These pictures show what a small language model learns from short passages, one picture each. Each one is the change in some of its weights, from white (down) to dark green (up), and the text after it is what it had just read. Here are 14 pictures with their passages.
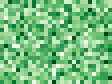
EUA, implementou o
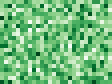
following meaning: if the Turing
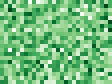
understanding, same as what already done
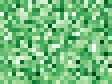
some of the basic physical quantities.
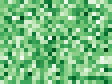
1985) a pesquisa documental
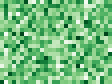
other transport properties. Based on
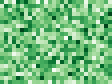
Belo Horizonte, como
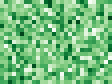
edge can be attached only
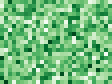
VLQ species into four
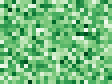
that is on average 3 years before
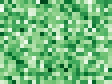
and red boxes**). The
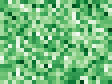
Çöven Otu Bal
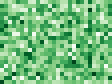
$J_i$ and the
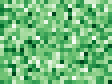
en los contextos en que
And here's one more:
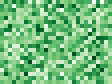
die Anwendenden
